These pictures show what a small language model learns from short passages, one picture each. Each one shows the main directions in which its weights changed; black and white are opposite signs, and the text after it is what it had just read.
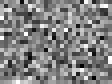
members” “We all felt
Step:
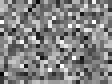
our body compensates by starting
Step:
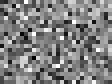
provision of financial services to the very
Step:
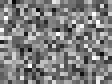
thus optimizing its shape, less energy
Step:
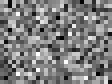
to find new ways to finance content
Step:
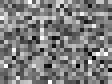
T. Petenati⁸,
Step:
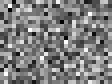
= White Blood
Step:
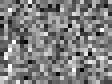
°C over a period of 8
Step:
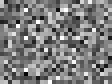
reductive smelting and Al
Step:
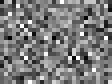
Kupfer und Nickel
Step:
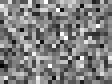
For each of them, the FC
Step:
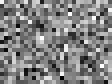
are teaching materials, learning media, and
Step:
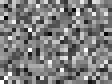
current marketing literature (Dash et
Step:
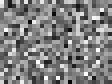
Larri Adda (Key
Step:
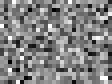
and accelerate therapy development –
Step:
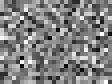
includes the following only: a)
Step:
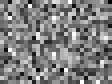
its durability. In an
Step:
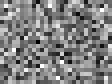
stems from the concentration dependent on
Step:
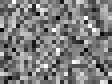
the low average concentration and the
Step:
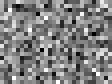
S., Chinna, K.,
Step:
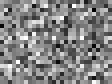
including optical computers, dynamic image
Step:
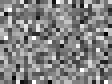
Ashraful Islam¹,
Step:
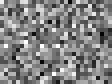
the detection of toxic gases and
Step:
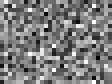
conclusion, even using a specification
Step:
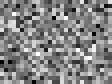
of the world. According to recent
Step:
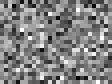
- first in aorist, second
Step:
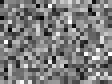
slower, more reflective,
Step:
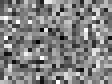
play condition (Figure 2). In single
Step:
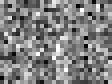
$A \setminus B$
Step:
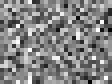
in addition to Government of India and respective
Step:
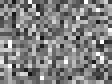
the existing literature and development of workable
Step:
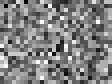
company vulnerable to competition.
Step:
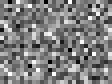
and its development. The authors' findings
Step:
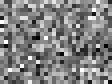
which include silence,
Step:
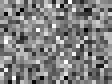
Electrical Conductivity - -
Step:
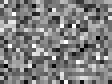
of concepts, which are represented at the
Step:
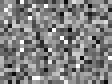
beverage, flour [11,
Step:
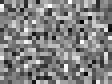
patients were elderly,
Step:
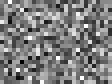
across disciplinary boundaries within a
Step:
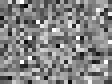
was added, and the tubes were
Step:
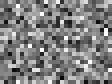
of gemcitabine and
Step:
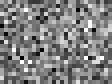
PSU was in the sample of
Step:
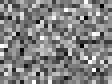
clinic and recovered well
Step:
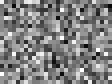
contrast to traditional offline data reduction methods
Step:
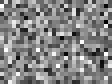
like e-mail, chat
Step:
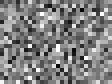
for their individual comfort. A
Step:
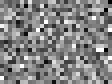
is highly unfavourable for
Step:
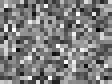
be associated with a localized
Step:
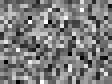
reconfiguration of urban
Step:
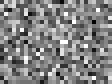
device reads the resistance value
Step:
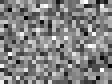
Regression Coefficients for
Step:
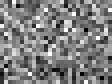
to successfully fulfil the
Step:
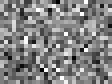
control commands for real time applications and
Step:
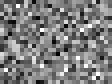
world followed by China (Table
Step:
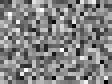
monitoring in FSCs is illustrated
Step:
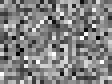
community resources To mold the area into
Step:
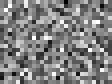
authorities against the Uzbek
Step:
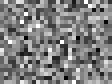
Evidence Listening comprehension
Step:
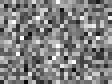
in practice, not only strengthen
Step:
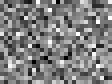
etc. Indian society has been
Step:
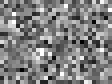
of wealth, health and
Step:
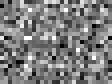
drug absorption, and constraints
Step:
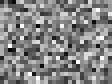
wells. The results of the study
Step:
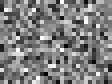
growth during the Brazilian test
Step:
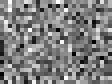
Arian heresy among the
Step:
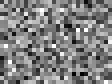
were no associations with FIM
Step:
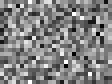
These creations are a result of communities
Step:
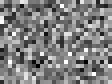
Teachers' actions significantly determine whether
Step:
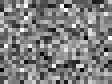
disease control Physical and cultural
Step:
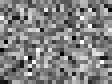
examples of young peoples'
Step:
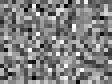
the key space. During the
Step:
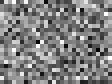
revolution, which in turn
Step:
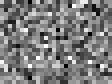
than 0.1%, or lower)
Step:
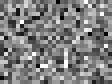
with increasing concentration of yeast extract
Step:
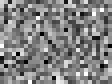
not properly recognized or diagnosed
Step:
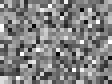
all cases (5/5,
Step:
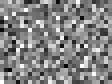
proved that the prime labeling
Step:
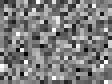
user, the travel agent
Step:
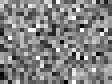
They understand material best when they learn it
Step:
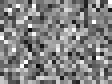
three density core sandwich
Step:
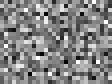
this is what will be done for a
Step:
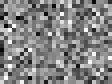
search result and re-rank the
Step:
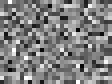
he was a lecturer at
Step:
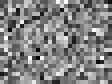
with a recurrence rate of
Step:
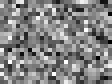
followed by an increase in employee
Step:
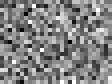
- The format of the
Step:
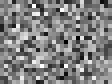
the ends of open strings
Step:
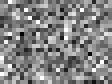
very effective in developing students' writing
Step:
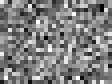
disciplines. He emphasized a
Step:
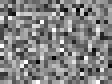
image observed due to thickened
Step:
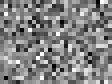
Remuneration and motivational
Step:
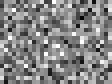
situating the problem in EMI
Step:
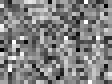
(He et al.,
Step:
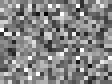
Acknowledgement The authors are
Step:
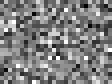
of 5 minutes is selected. The
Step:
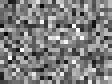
Initially child was kept
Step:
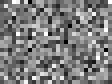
Andreani, M.,
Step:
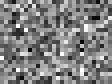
in our country carry out the following
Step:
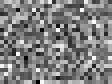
combustion and producing higher energy
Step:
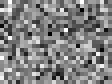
Uzbekistan has
